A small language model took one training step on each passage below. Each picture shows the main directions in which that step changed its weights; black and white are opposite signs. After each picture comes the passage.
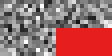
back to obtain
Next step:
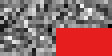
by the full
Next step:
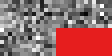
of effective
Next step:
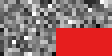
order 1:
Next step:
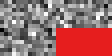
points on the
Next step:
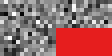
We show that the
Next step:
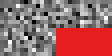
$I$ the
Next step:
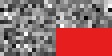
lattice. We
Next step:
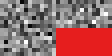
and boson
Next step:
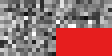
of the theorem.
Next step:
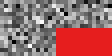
However, it is
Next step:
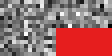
in terms of
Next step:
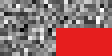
the \h\
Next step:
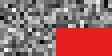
the ghost
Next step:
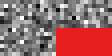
The variables
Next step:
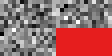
and CMS
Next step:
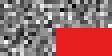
is possible in
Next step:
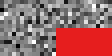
approximation) to
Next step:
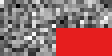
loop or surface
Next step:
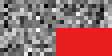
direct CP
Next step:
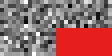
and norm of
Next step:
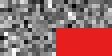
the whole
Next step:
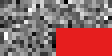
that the corresponding
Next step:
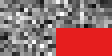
notion of
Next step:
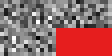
and show how
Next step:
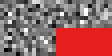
$I,$ then
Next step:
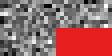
both sides of
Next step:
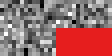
in system like
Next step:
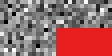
HJB equation
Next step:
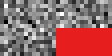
cannot cover
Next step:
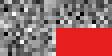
are present when
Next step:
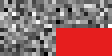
theorem 1 hold
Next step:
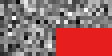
that \[
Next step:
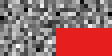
In total,
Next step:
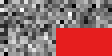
can not be
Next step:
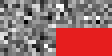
$F$ is
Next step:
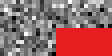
For passing
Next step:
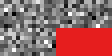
are identified by
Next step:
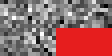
\nonumber &=&
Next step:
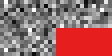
with compactness
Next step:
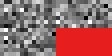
are independent.
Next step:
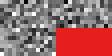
that short
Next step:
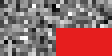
see that the two
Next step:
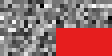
to any point in
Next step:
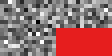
g \] where
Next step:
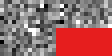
to FPE
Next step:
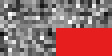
of 3D
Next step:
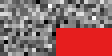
projects that have
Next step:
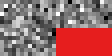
The experimental results
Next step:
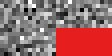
creation of
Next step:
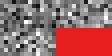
$a$ and
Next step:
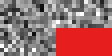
be attributed
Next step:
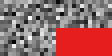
\wedge (
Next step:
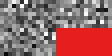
disks containing
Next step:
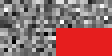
are the most direct
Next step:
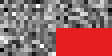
there are some
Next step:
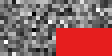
Lemma 2.4
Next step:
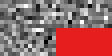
$m$, these
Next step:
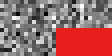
T$. The
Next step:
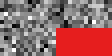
effect. We
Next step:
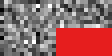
independent of the
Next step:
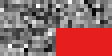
loci of
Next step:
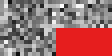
wish to
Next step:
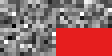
initial value conditions and
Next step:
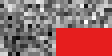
an ideal
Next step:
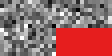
across the
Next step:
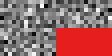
to the operator
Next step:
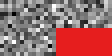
this means,
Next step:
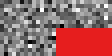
is the average
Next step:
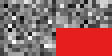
prove that there exists
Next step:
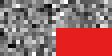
provides an
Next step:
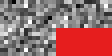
two mixed
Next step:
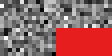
an approach would have
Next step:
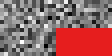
is smooth.
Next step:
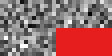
and signal
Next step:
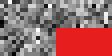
basis elements}
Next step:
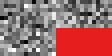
of memory
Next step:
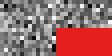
corresponding to the phase
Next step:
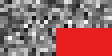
difference in the
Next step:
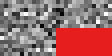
track of the
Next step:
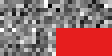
studied in
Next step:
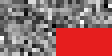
the ${\cal
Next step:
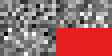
and the bound of
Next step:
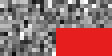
the relative
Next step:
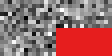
equal to
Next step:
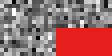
the modular
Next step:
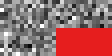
analysis. The solutions
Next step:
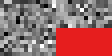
existence of
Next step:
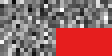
\ t \in
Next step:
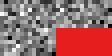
We remark that
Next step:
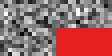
must set
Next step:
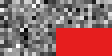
proposed by
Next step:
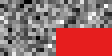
Up to a
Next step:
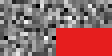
$W$ for
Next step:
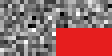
contributions and
